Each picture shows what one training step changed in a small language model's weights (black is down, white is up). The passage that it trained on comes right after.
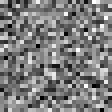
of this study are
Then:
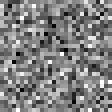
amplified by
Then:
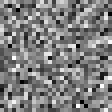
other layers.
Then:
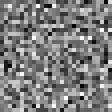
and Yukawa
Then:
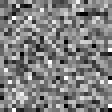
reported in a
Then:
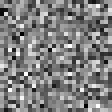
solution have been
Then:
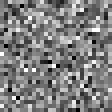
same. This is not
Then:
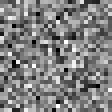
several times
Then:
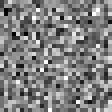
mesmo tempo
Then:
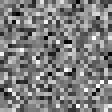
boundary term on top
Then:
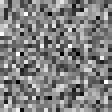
The stationary
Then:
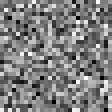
di lokasi yang
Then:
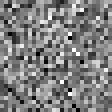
by the blue
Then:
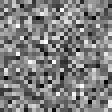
раси, яка
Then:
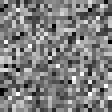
flux, are
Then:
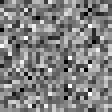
molecule number
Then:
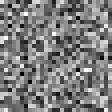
of $\hat{\bf
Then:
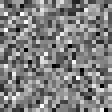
mass. The star
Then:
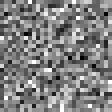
a fixed but
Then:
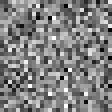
be written
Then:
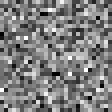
the theoretical and
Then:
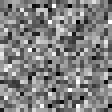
{\bibinfo {author}
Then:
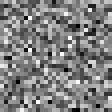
each particle around
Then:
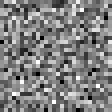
this paper.
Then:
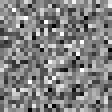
qualidade e
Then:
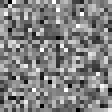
gesehen und
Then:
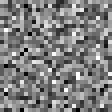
for sample J.
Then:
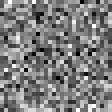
niet door
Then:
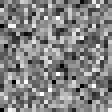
stellar systems
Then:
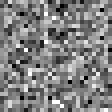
article is to
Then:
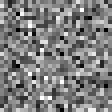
threshold is
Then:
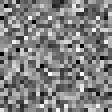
using these ones.
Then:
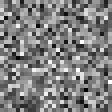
Scale variation
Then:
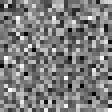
reflexion in
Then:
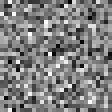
is impulsive
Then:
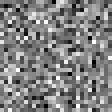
that does not
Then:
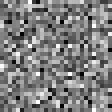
number $Ka$
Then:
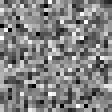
end result will be
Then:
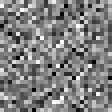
is increasing.
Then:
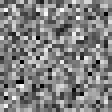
a point source
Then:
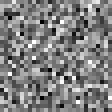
we convert from
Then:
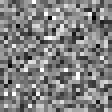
the procedure of
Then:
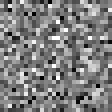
overcome these
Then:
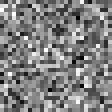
or trough detection
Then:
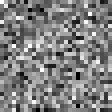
controls the
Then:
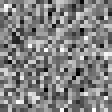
measured by an
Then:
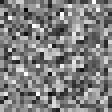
in the resonant
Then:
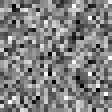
test to a
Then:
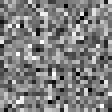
- zoals
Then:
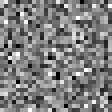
Let $U$
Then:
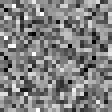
i leataobh
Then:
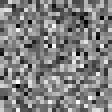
Each solution of
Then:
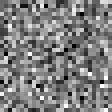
par tête +
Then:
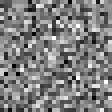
this section, we
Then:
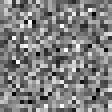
compare particle
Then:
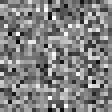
is to analyze
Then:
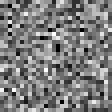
of $G$ over
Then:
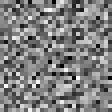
the phase transition,
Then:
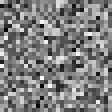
for the same parameter values
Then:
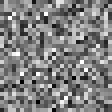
Auf der
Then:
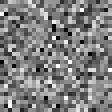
than the BHB
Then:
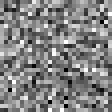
Physics Lab,
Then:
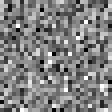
When a vector
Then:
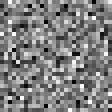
diagram of
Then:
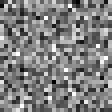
Findings and
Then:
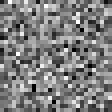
normal mode
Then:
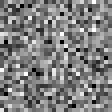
declare that they
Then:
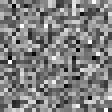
pentru că
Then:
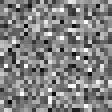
beton pada
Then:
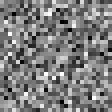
already been
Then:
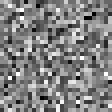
\, exp \left[
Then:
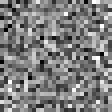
of this system both
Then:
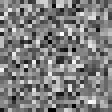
darsi –
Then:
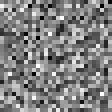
a inovação é
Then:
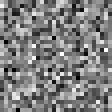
energy source from
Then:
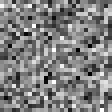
escolar: uma
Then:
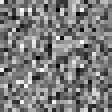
- doimiy
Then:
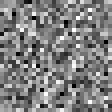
a specified
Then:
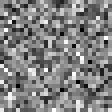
with respect to the
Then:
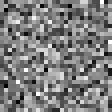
in the educational
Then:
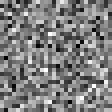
of the superspace form
